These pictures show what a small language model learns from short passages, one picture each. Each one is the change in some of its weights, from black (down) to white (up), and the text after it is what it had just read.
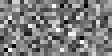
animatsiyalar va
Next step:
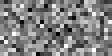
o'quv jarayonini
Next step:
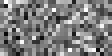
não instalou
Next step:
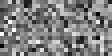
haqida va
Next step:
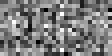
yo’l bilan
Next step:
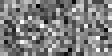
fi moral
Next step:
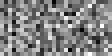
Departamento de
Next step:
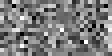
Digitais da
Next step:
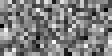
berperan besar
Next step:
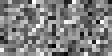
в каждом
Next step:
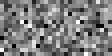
так, ибо
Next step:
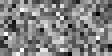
als volgt
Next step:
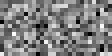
Muchas gracias
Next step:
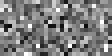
recomendaciones del
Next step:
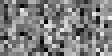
ello, se
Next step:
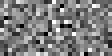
Project Management
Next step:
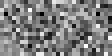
dengan pendekatan
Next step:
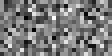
avec au moins une
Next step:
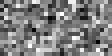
study / Jacob
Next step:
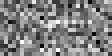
ha esfumado
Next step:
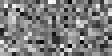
voltmetr va
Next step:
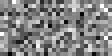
ikki tildagi
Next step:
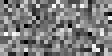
deb qabul
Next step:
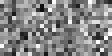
как удои
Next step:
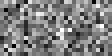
ustoz va
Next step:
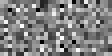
Dessa forma,
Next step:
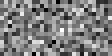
лица, не
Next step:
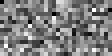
a las bajas
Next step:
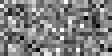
e suas respectivas
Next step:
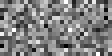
alohida toza
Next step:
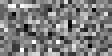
deals with the
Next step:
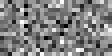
детей с
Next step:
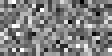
Aumento de la
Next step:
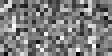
ótica do
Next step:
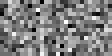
основе представляют
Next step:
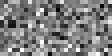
din casă și să
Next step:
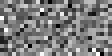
и возможности»
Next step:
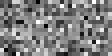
в огромном
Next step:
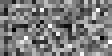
se execută
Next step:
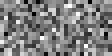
rasional yang
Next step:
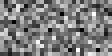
Existe evidencia de
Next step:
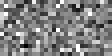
cultural. Otro
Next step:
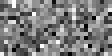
the supply
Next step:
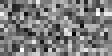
de atuação,
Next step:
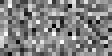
Биология ва
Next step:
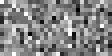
the legislation
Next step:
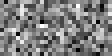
ham o'z
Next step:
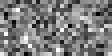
so stellt
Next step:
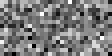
the journal's
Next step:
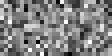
– Режим
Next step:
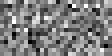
Ensemble 2
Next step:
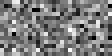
bir xil shaklda
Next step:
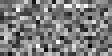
along with the
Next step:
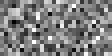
une nouvelle
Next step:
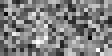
disminuye el
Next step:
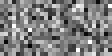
de incorporar
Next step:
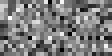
la Educación,
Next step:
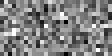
tornam as
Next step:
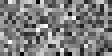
eine präzise
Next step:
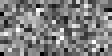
En la institución
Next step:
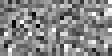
that descends from
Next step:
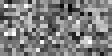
program is there.
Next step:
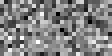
op het gebied
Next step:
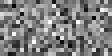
ong" –
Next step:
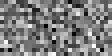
15 alertaram
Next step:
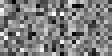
Neste sentido,
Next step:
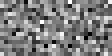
disponibles en
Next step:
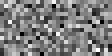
en este caso, desde
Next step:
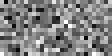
и социум,
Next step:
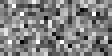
turadi, ammo
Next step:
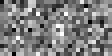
raison des
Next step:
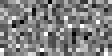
pertenencia por
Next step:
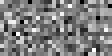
равным: -
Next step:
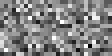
können sich über ihre
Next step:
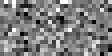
professor devido aos
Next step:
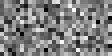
sa formation à
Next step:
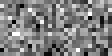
and psychological
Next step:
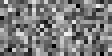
ke Titik yang
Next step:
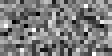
praticien sont
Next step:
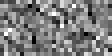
الأمن في
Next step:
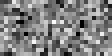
sustentável através
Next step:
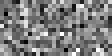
questi volto
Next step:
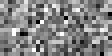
for será sempre
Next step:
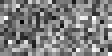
Posisi dan
